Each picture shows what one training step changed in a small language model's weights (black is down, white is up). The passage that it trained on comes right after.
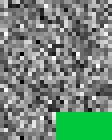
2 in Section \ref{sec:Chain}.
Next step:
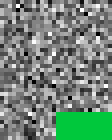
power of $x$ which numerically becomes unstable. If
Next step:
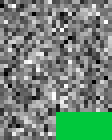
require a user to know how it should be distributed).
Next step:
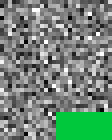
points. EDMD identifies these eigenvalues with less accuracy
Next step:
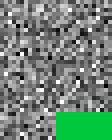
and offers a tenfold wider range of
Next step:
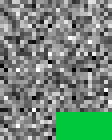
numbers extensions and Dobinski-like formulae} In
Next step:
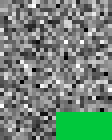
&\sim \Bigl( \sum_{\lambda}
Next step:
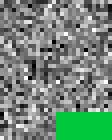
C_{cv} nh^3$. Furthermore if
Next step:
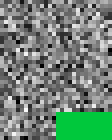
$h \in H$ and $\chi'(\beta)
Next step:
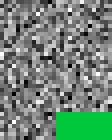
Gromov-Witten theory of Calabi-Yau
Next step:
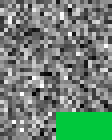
the Lemma following, there is a choice of
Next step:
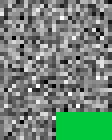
but does not satisfy (i): one of the faces is
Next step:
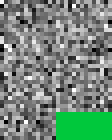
k\to\infty. \end{equation} Next
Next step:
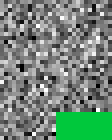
statement follows from $\tau|_{H\times
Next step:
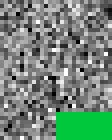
from $\H$ to $\H'$ equipped with the norm
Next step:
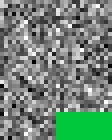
which measures the mass lumping error. Note that,
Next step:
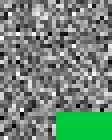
is also a CC-ring. Hence, the result
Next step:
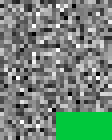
While the structure of the Schur complement matrix
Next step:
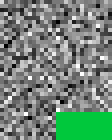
A$ be a Rota-Baxter operator on
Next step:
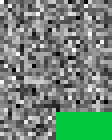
We think that this new approach is only the tip of
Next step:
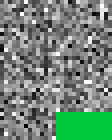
\end{align*} \end{paragr}
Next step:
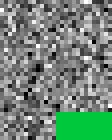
rational curve $\Sigma_i$ consists of all the points
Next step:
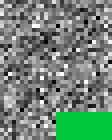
form a direct image ($\widehat{\xi},
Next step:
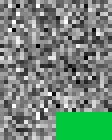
the Darboux transformation has been studied mostly
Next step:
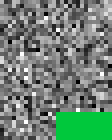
to the left inner product $\langle \cdot, \cdot
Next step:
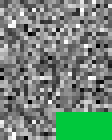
p}$ have two zeros in common ($0$ and one
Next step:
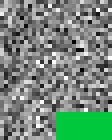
that the map $R$ has a natural
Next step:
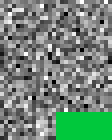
be done below. \begin{lemma} The group
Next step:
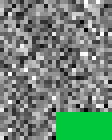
on $X$. \begin{definition}
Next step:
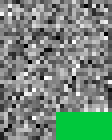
equation} In this section we will give the existence results of
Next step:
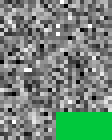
extremum of the oscillation, i.e.,
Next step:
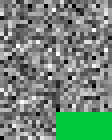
by taking the maximum absolute values of the convective and
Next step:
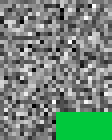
employing its definition (9) or (10). Note
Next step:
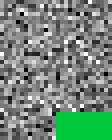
manifold, this means that $N_{1}$ is totally
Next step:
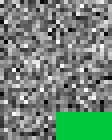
\label{theo:abstract} Consider a process
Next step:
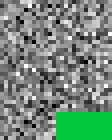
obtaining efficient estimation one needs to use weighted least square estimators defined
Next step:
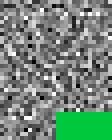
H}\subset A_2$; in particular, every
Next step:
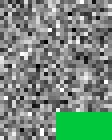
to reduce the total amount of points considered,
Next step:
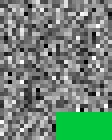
gave a combinatorial description of these link invariants
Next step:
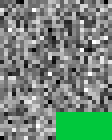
selected to ensure $a_2 = 0$. The following
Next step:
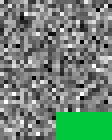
As we will see in Section $4$, in some
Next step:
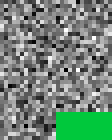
\otimes g_{j}^{l}\right)
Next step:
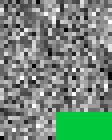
no gain in the stability of the inverse problem. The
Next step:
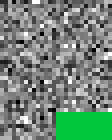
have an important class of modular forms: Hecke eigenforms.
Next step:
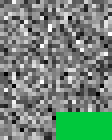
two connected pieces, $\hat X_-$ and $\hat
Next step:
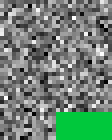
are equivalent to classical numerical methods, finite difference or finite
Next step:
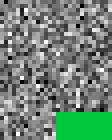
does not yet reproduce the above mentioned Nambu
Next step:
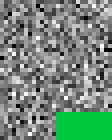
than ranking and recombining randomly generated solutions.
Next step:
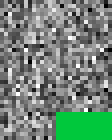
to deal with discrete spaces. In the second part of the
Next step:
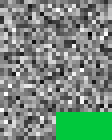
a relevant role. The present paper focuses in
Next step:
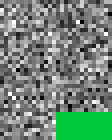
halts with an output different from the one specified.
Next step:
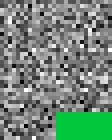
the j-th eigenfunction $\phi_j$ of
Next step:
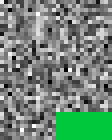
The proof is based ol M. Hall's ideas
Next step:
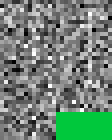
Wilcoxon test; the five largest scaled
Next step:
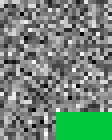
$\nu \in {\mathfrak g}^s\cap
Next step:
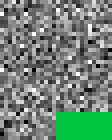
FJOURNAL = {SIAM Journal
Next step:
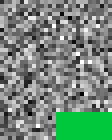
deduce, after some easy calculations, that \[
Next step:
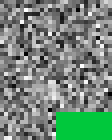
that $M$ be parallelizable (equivalent to being
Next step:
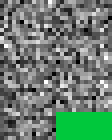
Jensen functional, Bull. Australian
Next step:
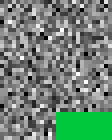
Definition ~\ref{tempered} coincides with Definition
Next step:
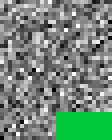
is endowed with the natural symplectic structure~$\Omega=\rmd
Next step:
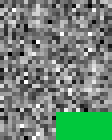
rate. To compute the above expectation, our strategy consists in
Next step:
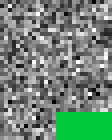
B^2$ in antipodal couples,
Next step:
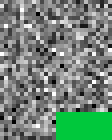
$G$ onto $U(K)$. For an element
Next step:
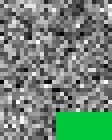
Which actually if we look back, led to
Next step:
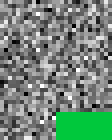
of class $C^{p-1}$; \item whenever
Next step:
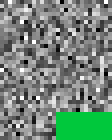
\end{figure} The figure bears out the
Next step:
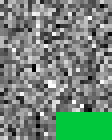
In LDDMM, there is significant error inside the
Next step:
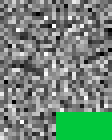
one can not invoke Mergelyan's
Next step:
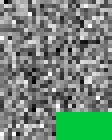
completed the proof of the following. \proclaim{Theorem
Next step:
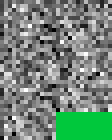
$F$ in $I'$ has a strict upper
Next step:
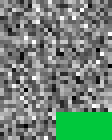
of Schr\"odinger maps from a compact Riemannian manifold
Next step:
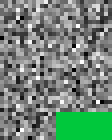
X \cong X \times I /(X
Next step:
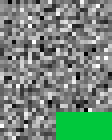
which provide only bounds of exponential type. Finally, we give
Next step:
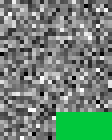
E_{n}^{\nu}$.} \] Now the claim follows
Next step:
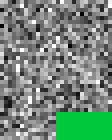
T$ -except for a set of measure
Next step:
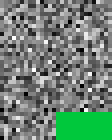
properties. To be specific, consider the following three sparsity
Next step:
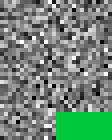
\cite{Zaslow}) and:
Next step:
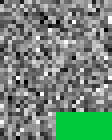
of complementary DNA and thus produce the critical level
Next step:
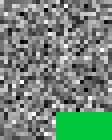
We believe that such an instability explains the
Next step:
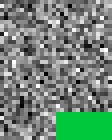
exists iff $T_-$ does, all we need to change
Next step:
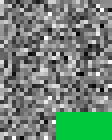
holds for representations of $G_K$ where
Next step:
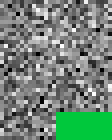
$\E_{f,\ell}$ is a middle extension
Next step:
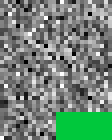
boils down to decomposing this matrix into the sum of
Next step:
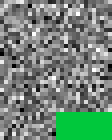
implementations are an integral part of the
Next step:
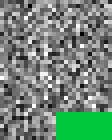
we define the It\^o integral with respect to the
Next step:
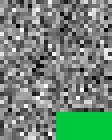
of the bienergy functional \begin{equation}
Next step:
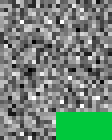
\underset{a \to \infty}{\to}
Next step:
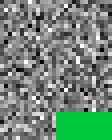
function: \[C_i:A\rightarrow
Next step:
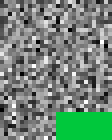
\end{align*} Let's call $\Delta$ the
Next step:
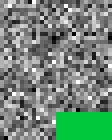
additional conditions. Moreover, these conditions are necessary to have
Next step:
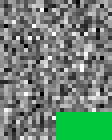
for any $A\in\kk$,
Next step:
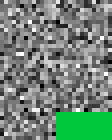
\begingroup #6\relax
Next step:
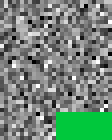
not true—not every factor of the form
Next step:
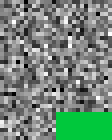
the problem can be approached by a splitting method in two
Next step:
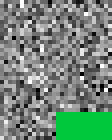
measure of $C_s$ for a
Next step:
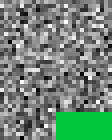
admits (locally) a general solution of the form $$
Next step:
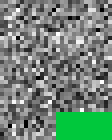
point. Topological dimension is invariant under homeomorphisms, and
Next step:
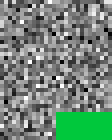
is really a silly statement, as simplicial
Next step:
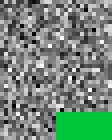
square, and the two distributions used also in
